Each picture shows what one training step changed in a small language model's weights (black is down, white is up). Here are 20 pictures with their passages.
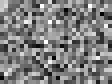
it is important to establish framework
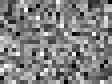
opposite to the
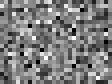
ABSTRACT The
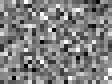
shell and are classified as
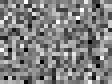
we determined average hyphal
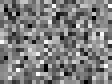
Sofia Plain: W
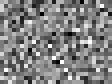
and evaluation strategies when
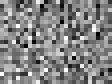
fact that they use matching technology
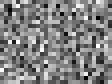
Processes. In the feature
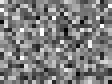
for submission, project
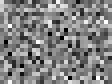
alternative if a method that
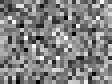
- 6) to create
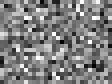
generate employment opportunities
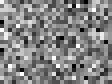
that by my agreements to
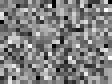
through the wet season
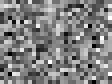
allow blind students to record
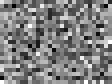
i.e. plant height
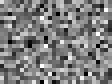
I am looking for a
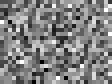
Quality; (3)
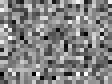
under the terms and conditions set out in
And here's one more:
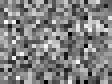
presented in Table 18 examines whether
